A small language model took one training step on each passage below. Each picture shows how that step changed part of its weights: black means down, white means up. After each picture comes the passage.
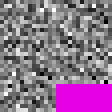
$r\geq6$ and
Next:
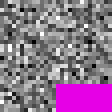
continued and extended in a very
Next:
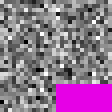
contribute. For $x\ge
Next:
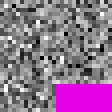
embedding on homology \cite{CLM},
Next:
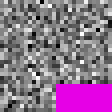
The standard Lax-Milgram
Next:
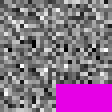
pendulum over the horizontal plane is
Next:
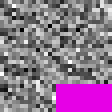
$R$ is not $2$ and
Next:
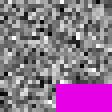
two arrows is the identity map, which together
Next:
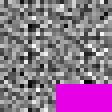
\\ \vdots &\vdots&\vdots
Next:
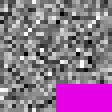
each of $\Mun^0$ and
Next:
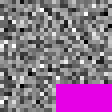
\sum\limits_{i =
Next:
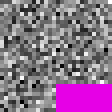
However, we do know the momentum of the
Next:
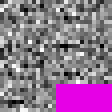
Sciences, National Research University,
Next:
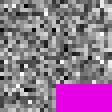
$p, q, \tau$ are
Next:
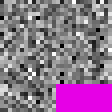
\end{theorem} For example,
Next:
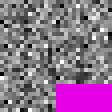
second row of the figure, the
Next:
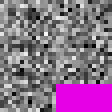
to the porous media problem for
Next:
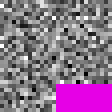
for a general $\Lambda$ without using the
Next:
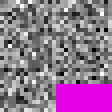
and Corollary \ref{coro} are
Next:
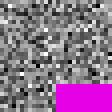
functions on $\BB M$ introduced in Section
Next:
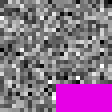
is a commutative integral domain of characteristic 0,
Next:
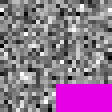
represent the fact that $\alpha P$,
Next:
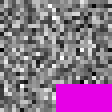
the $K$-bilinear extension of this
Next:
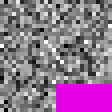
\end{equation} Replace
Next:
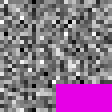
single conscious and rational player who
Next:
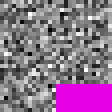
context but we have some sufficient conditions. One
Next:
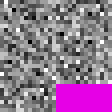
\beta}, \end{equation} where
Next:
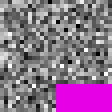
etc. We recall some of the basic definitions
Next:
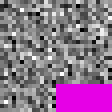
{ \pageno=0
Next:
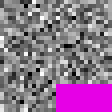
conduits for information flow. Member
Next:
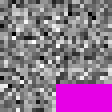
T(V)\ot I$. The following
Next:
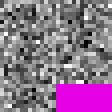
of investigation, we used the proposed
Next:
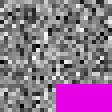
of a SDE; for a detailed discussion,
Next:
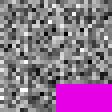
quantity to utilize than the energy as a
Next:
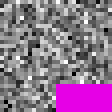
1). \] Then \begin{equation}
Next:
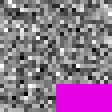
$\EE_8$ is far from
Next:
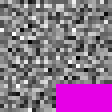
& \vdots & \vdots &
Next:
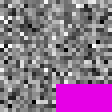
as well as for all $f\in
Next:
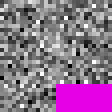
when restricted to the union of the lines and
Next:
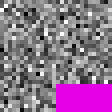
over it. One boundary component of this
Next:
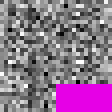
to a link lying in an arbitrarily small
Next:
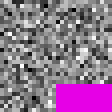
of $S$) \item \bit
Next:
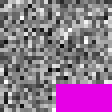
1$. In particular, we have
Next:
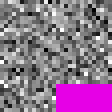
\ref{lintr} to transform
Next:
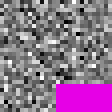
Let $\varepsilon > 0, N \geq
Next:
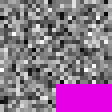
more or less standard construction that allows one to
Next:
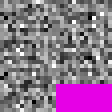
now $k\neq l$ small
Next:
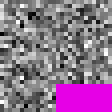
useful to keep track of degrees
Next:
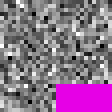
sufficiently small, every orbit starting in
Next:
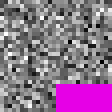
is a convex modular defined by,
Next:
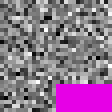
\ne 0$) conic with infinitely many
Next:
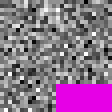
induced by the automorphism of the space
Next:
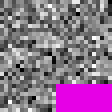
the CDF of the normalized sum
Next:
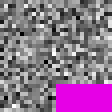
order $p$, we have a
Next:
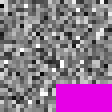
\draw[->, bend left]
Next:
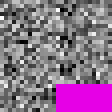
does not depend on the choice of
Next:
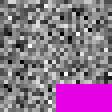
decay rate, or when the decay requires a
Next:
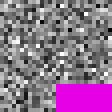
specific sets is investigated, and a generalized
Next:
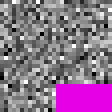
All the equilibrium states from the family ${\mathcal
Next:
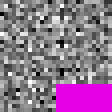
nontrivial. More generally, this also implies that
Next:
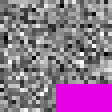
ideal distribution for which $\frac 1 n \
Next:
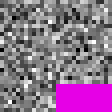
rate, $F$, systemic
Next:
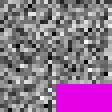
0$. Thus the contribution is:
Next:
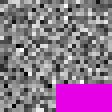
methods, face considerable challenges due
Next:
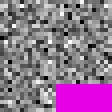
just a superficial similarity
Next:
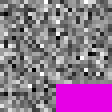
if fully normalized. The incomplete normalization
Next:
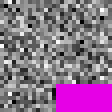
where clearly there is no exceptional set of
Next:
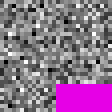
module actions as in the following.\\
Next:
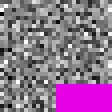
have $W_t\xi
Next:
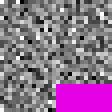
\leftarrow \theta_i - \lambda
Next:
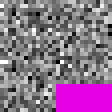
identity function from $[0,1]$ to
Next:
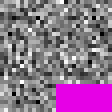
regime. The market model is incomplete
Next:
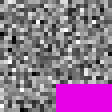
statements by professional
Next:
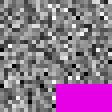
the order of nonlinearity and it is
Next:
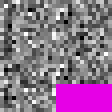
WLOG, we assume that
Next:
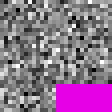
case, we provide a brief commentary
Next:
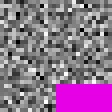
contradiction. Therefore, the required conclusion follows.
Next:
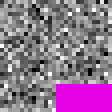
\ref{strongconstruction}, for
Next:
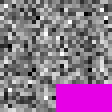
Heisenberg group, presented in the form
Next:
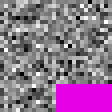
recovered for smoother initial data in
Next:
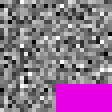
are $\f{X}$-covering
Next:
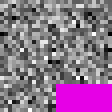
state corresponding to the situation where the
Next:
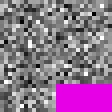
present paper, we consider Lie bialgebra structures
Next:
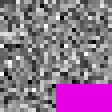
} \] By IH we see that
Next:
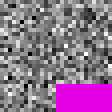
to amplify the frequency of
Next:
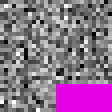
examples given in Section 3. First consider Example
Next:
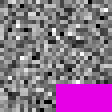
turbulence modeling is to derive
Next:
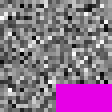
De Bruijn graphs and its
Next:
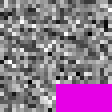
that the ideal in $S'$ is
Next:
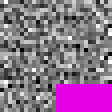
mm} \section{Introduction}
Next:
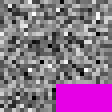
assign sets of points to other sets of points
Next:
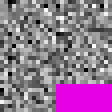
\ar[r]^{\relax (\alpha
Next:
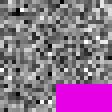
$A \| B$ is D2 iff
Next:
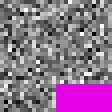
In fact $\mathcal{N}$ does not
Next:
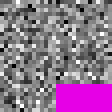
hold for all $x, u,
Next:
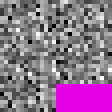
\def\bbM{\mathbb M}
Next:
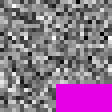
suffices to show that $g$ is a
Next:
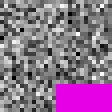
complex non-convex shapes with
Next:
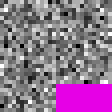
2, is therefore useless since it will
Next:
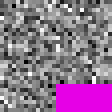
non-positive Weyl connections on $M$
